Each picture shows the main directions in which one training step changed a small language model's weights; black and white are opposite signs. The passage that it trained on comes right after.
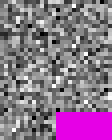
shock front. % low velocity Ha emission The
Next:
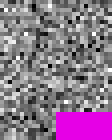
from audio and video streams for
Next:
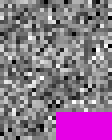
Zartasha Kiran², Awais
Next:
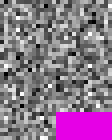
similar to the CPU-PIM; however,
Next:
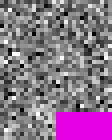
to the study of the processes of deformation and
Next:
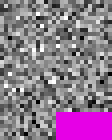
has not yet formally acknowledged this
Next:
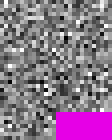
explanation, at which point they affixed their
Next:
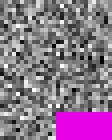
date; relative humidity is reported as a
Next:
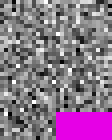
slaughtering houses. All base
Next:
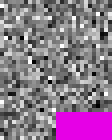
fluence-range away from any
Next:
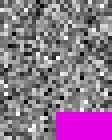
to convey their conceptions of the nation,
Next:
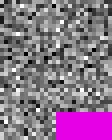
Malaise trap, mantid
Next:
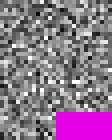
or much larger than average. TOAs are sometimes
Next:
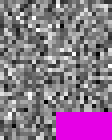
awareness: (i) activity awareness: find answer
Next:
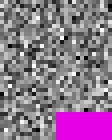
values linear to $\omega$. $K_s$ is
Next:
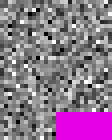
the next subsection, utilizes DMTJs as
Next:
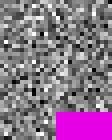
for *Spanocricetodon
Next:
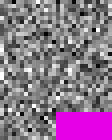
perspective Confirmed/Corrected
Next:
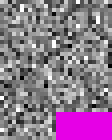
models of \ax{GenRel}. How
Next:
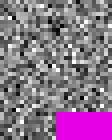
values are well below the value of 100 mg/L given
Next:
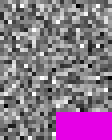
nearly single chain case and the nearly double
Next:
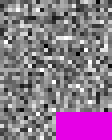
pretrained model reduces FAD by
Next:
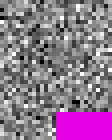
that allowing for $\nu_s$ alone in
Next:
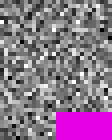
(dB) measured behind the
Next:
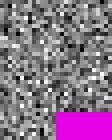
multidimensional effects related to the strong coupling between neutronics
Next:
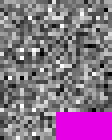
contribution from the previous gradient correction. The
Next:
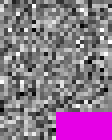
diagram. The lineaments have minimum and maximum lengths
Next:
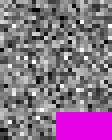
thus penalizing the double occupation of
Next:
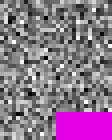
that this yields an exponential reduction in the number of
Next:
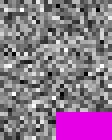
it could perform under the five different wave input conditions. The
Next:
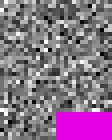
shows response of blank glass ceramic.
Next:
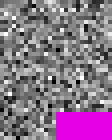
public nutrition landscape.
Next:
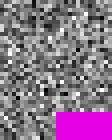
allows for the systematic identification and interpretation of such
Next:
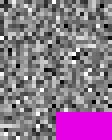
ing to San Gaspar (2017),
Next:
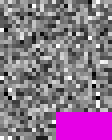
by noisy estimators {at the end of each
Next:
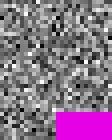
failing to account for the broadened magnetic
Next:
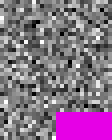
considering whether people will have the opportunity to shift from
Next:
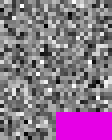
abundances of SO, SO$_2$, and
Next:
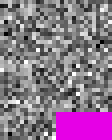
of cotton due to the civil war
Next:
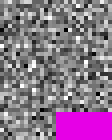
needs to decide which of these 12 possibilities best
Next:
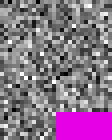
been proposed for API-level testing of DL
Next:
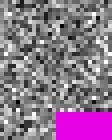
samples were examined for surface morphology using the
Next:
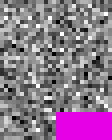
spin splitting, which has been widely studied in
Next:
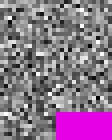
brake systems' tactile sensation
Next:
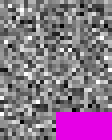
The biggest decrease concerns the best models
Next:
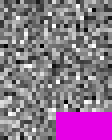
respectively. Data-II is a 6-class
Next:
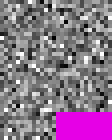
Information VERSION DATE
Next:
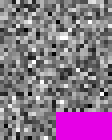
other cases can be significant as shown in Fig.~S4
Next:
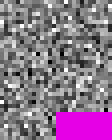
(CNN), multi-branch
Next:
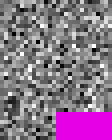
11. The remainder of the graph is similarly
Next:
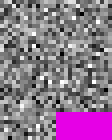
images of gastrointestinal polyps,
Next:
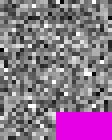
remind young people to respect their
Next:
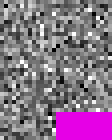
based on previous choice of parameters. Plot of event
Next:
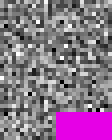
action. Next challenge involving local governance
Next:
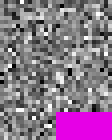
This deliverable reports on the design and construction of
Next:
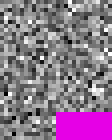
work shall not be left to mould or be
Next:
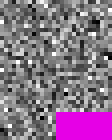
following equation based on the condition (D).
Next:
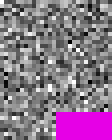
for further details.}, but for our purposes, it
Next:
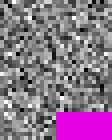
module allows the user to input a folder which
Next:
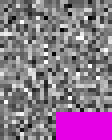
linewidth probed in magnetic field thus yields:
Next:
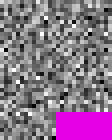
patterns. The proposed approach can be applied to spatial planning
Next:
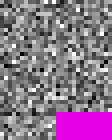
the intrusion detection accuracy through FL,
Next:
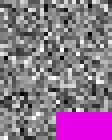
of CSF A β 42 had been shown
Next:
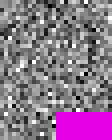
to qualitatively explain the experimentally observed behavior of
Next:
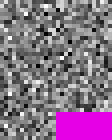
to group of learners and enable their management from the
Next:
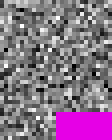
limitations and struggle to reach
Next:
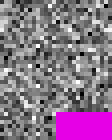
bandgap of AlN does not shrink
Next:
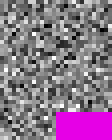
present numerical results in the MD (and
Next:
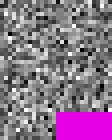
the Transition to Integrated
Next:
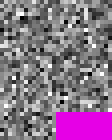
solution of phenylhydrazine (in
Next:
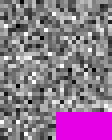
due to increasing flowrate, as shown in Fig.
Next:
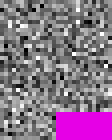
are plotted in terms of the maximum cyclic value
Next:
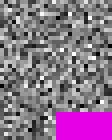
the quality by only one image, remains largely
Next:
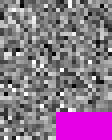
in the former, holons are confined while
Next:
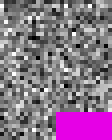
Siby village in Mali
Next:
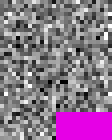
Figure 6: Damage progression in
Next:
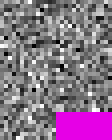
it an ideal candidate to study jet
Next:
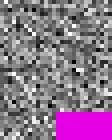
the system dynamics in the $\{\ket{g},
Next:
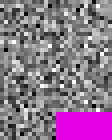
media communications. In this study, we analyze
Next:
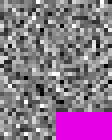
to -0.502 , suggesting that the
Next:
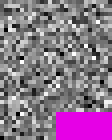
the Universe. The way they propagate and interact
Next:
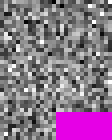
the top of the presorted issue and spent
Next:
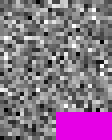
different substructures of the university, the integration and
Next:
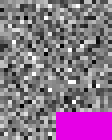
that would be measured by an observer. In order for
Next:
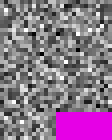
if the DM dominantly annihilates as
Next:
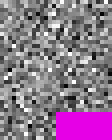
and maximising the production of valuable energy
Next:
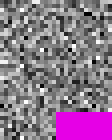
the critical point $(\Rsp,\hsp)$. In
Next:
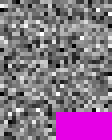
\hline \end{tabular} \end{center}
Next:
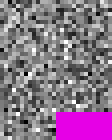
notion that standard cosmology is very robust, allows
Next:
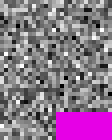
correction: the instructors do not seem to
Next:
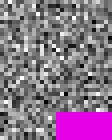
due to a primary hadronic jet producing
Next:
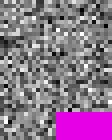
imparted to all the dedicated participants
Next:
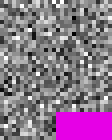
and t is the time until failure; The
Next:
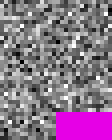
represents the steady-state phase space distribution of the
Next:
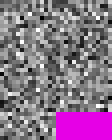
as in the case of the downlink of a
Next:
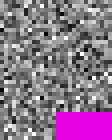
given to COVID-19 vaccine trial
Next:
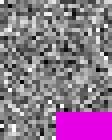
adsorption capacity for ethylene at
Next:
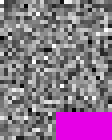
dose response) and are combined and for scalability
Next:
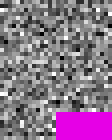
\end{tabular} \end{center}
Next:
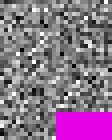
information were collected from Centre coordinators with the help of
